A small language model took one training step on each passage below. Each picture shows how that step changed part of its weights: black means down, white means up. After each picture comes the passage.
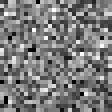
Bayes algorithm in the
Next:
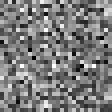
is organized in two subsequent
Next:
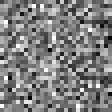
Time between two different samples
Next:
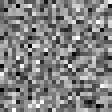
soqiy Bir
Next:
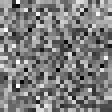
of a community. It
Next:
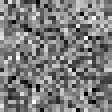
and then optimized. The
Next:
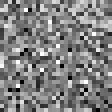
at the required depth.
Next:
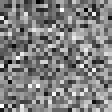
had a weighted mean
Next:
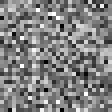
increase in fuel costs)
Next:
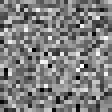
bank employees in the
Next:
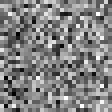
financial situation with a mean
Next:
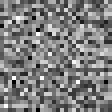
skill that helps to develop
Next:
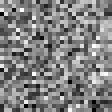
useful thanks to their
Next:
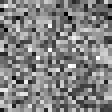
a Foreign Language:
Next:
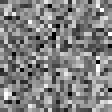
problems, as in
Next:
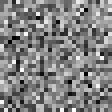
of drugs or drug like
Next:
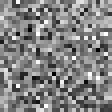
of fintech
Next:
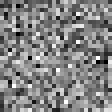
provides multitasking
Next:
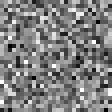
X₂ = Gender
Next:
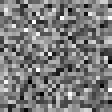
human motion performance, and
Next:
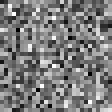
children is probably the most
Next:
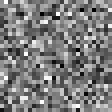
with Colleagues
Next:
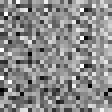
in terms of field
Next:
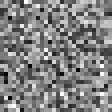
received considerable attention in the
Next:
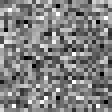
complex. For those cases
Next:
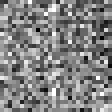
variable phosphate source The
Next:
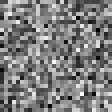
tableau after first
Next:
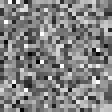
to get the compensation.
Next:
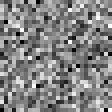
Output Voltage
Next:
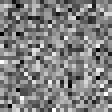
watermarking against video
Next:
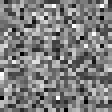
more complex PCI and
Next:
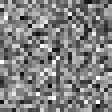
eyes) P value
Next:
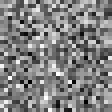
company past prices. The
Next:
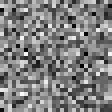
a whole. Subjective
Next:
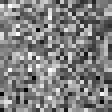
(2017) Comparative
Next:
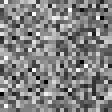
hold particular vulnerability to external
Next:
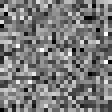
Rural Children
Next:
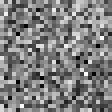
and current signals -
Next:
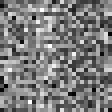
Academic Editor:
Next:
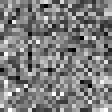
region is in motion,
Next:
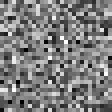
organizes joint activities and
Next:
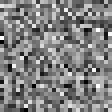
blockchain and cloud
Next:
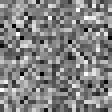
HtrA proteases
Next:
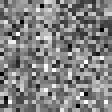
other companies in the supply
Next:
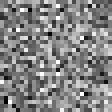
in quality determination in the
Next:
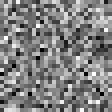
and secure interactions within the
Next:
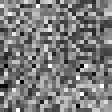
political leaders in Nigeria
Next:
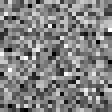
making and resource allocation.
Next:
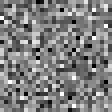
quoted director
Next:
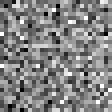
their understandings and responses
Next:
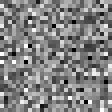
Navy portion
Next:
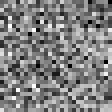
emphasizes this from a
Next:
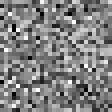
to the west,
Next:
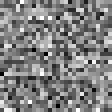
The future research can be
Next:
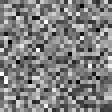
procedure of carrying out
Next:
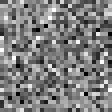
The two tested AFA
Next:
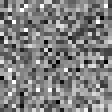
most recent advances in
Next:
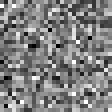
*IPR Input
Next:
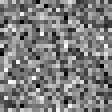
enabling meaningful learning, class
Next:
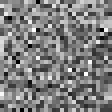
proper surfaces. -
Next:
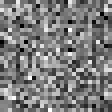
its use. There is
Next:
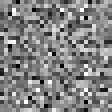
plant due to its numerous
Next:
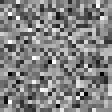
investment activity of the
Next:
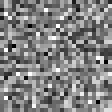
Some times they are called
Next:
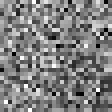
process is known as promising
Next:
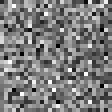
lipids. There may
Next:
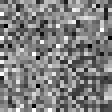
Managing displaced
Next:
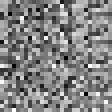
selected for advanced yield
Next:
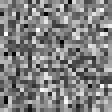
is designed to identify the
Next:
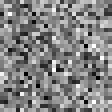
and recommendation systems is
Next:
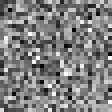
posts, ensuring that
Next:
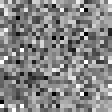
as part of an overall
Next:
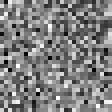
** . Correlation
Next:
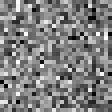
1. Stage
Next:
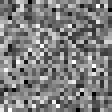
number of calculi,
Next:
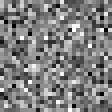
not be tailored to
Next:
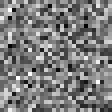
age, sex, and
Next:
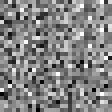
be collected leading to
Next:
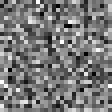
and β_6 are
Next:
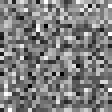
the original materials, that
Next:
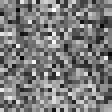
performance is highly affected by
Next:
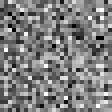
related not only to social
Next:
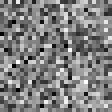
and analysed regarding age,
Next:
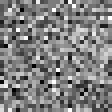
in the way that students
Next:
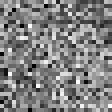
a normal distribution and the
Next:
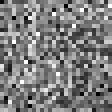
been achieved using the two
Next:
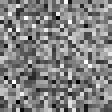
in the energy sector.
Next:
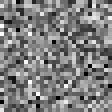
SCOPE AND
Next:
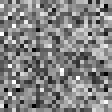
their ability to use circular
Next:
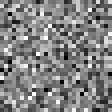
the ever increasing demand
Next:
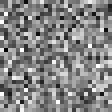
can be calculated using equation
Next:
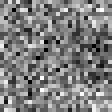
by either the black
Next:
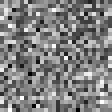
cognitive deterioration,
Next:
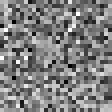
innovative, have effective communication
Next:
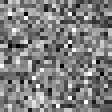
repair. Introduction
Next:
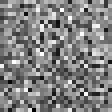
experience of the developed countries
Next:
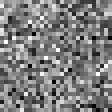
number of key concepts in
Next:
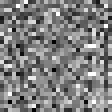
and Luo,
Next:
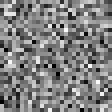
networks leads to actual adoption
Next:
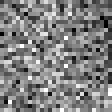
compression strength of the
